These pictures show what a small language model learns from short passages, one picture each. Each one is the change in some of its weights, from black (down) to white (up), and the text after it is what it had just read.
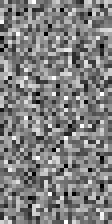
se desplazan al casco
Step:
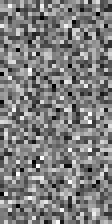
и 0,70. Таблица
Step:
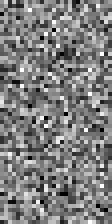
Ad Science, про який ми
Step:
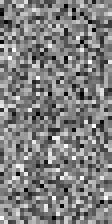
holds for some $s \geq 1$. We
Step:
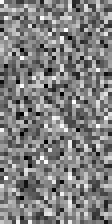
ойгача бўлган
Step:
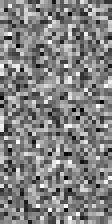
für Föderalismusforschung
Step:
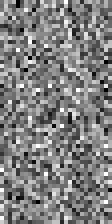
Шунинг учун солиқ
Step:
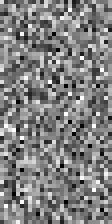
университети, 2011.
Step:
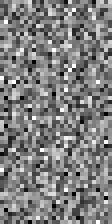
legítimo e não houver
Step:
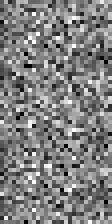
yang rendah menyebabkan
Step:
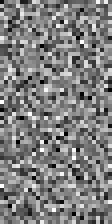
it follows that if there exists $x\in
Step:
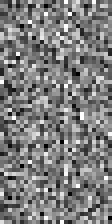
and chap.II, \S\
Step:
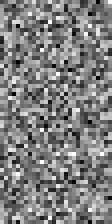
gli uni gli altri per
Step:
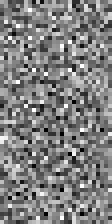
to‘g‘ri bo‘ladiki,
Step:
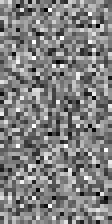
seluruh dunia dalam
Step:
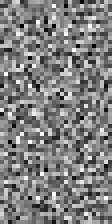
tissues elasticity
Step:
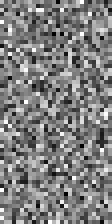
a problematização dessa
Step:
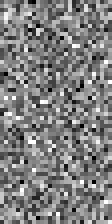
la experiencia cuenta cómo,
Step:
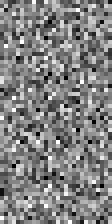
the twist \rev{density}
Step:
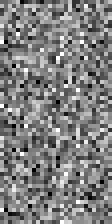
på baggrund af en
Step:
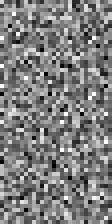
взгляд В.Г.
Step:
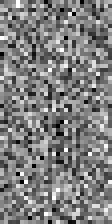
Early Childhood Special
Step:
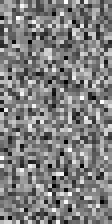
и противоречия. //
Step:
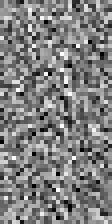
аталып, оның
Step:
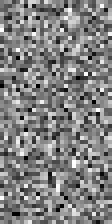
, onde A representando um
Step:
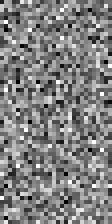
\eqref{eq:56} and
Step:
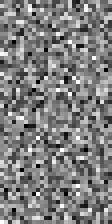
va maktab ta’limi”
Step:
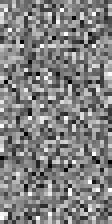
Lujo Brentano and Max
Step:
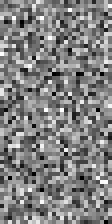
Renessans, raqamlashtirish,
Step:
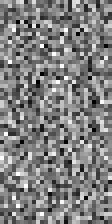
4. Рўзиев Яраш
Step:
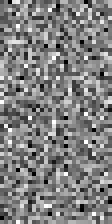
If you are at a cocktail
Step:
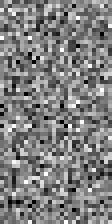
explicitly} by the beautiful formula
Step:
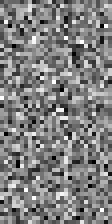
etiladi [5]. Shu bilan
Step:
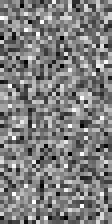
is available in a subordinate
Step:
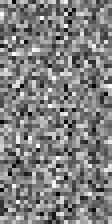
le gusta y si vos no
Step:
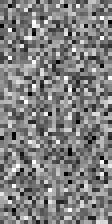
\end{align*} Therefore, applying
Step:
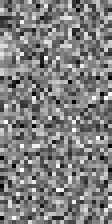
$x\mapsto T(x)$ is
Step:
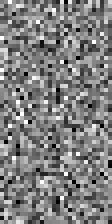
implicitly understood. We
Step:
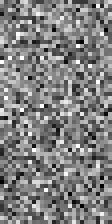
indicates that both mYBABY
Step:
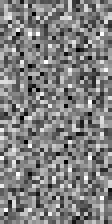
A similar argument as in the verification of
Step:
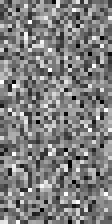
V.K.Balsevich ham
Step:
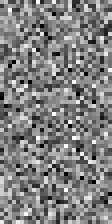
that $bX^s \in R$.
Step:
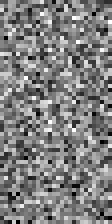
point de pourcentage, de
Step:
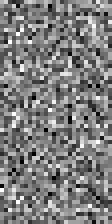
the first four Ritz values
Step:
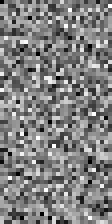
u_\lambda) = D_i(
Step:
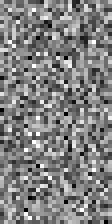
принципи на яких
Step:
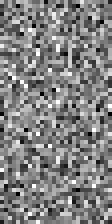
integran (Cragg & al.
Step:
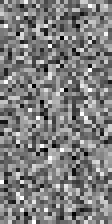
scientifiques en libre
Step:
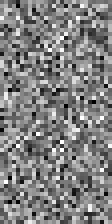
in the region, the Seljuks
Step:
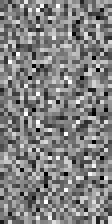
and Marat Gizatullin for
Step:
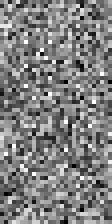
F_X $ in the particular case of
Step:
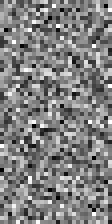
we sum \eqref{eq:rec via
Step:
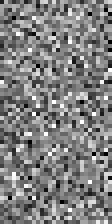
want to show that \begin{eqnarray}
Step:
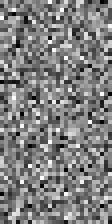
da publicação de conteúdos
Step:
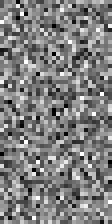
certain gaps, notably the
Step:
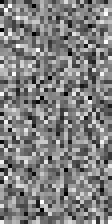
Markovian evolution. By assumption,
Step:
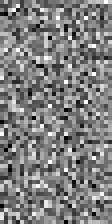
más directo”. Asimismo,
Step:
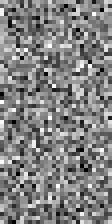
space at $\eta$ is given by
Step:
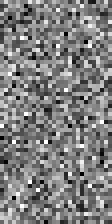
values for the considered prior distributions,
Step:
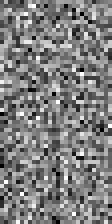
we split the sum over $n$ in
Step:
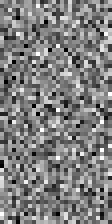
using that $(X_p \cup
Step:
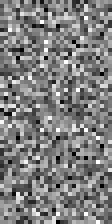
for some/every $G\subseteq
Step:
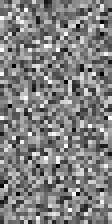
a different $p_c$, larger than
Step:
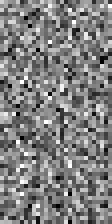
Shuningdek, aynan
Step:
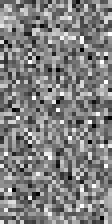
$L$ large enough and some $\beta
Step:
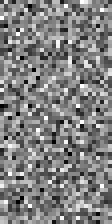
dit verband van het
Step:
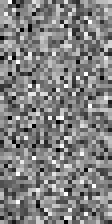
y que, aunque pueden
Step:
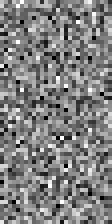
las variedades. Durazno
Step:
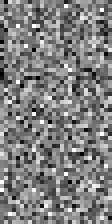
mean episodic returns over
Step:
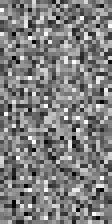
than \textsf{WF}. Out
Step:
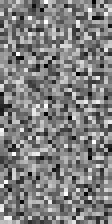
and the local invariants of real-complex
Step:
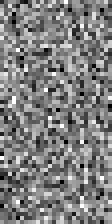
научного направления
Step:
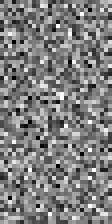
\\ } \] (and additional diagrams
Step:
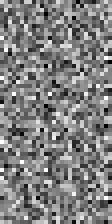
equivalent to $\Lambda_i$, for any
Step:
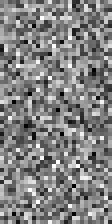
с решеткой, но
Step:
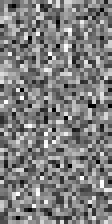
$k$ suitably, we obtain
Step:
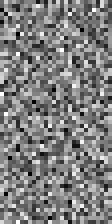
Grishina S.V.
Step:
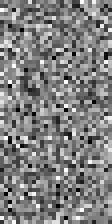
5G del Master's degree in
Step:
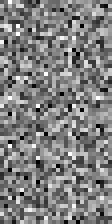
hakim demi keadilan.
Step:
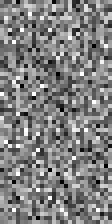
ммоль/л, АЛТ –
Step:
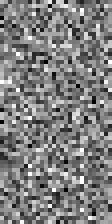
to $K$, $L$ is a set
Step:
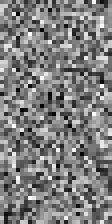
contribuir en la construcción de una
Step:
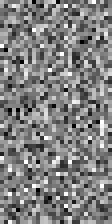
Ungureanu (ca autor de
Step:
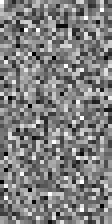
on compact intervals for the kernel density
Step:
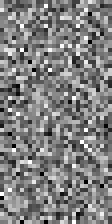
Our HNA approximation space
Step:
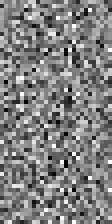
omma oldida ijro
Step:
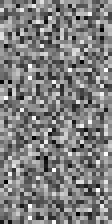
in the case of the factorisations of
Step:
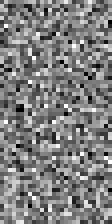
\propspace (\Btwo)\q
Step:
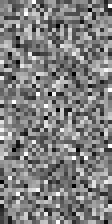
from $\Omega$ to $F_j=
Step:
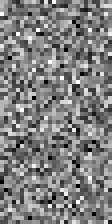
tasdiqlaydi va uni keng
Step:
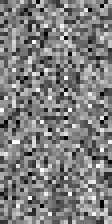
BoCr06} which require that
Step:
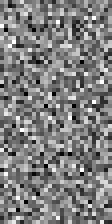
values (for pairwise comparison), while
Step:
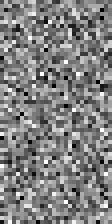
hamda murakkab tizimli
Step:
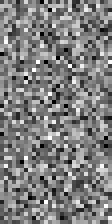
para hacer suya otra, ya
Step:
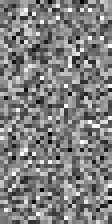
com 80 anos ou mais.
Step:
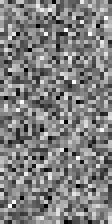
constat. Figure N° 9 :
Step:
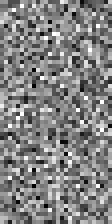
hat weitreichende positive
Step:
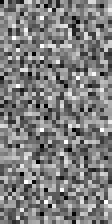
день после еды,
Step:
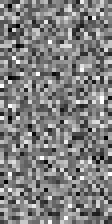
In particular, we have the following important
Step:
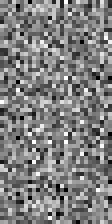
is complete w.r.t.\
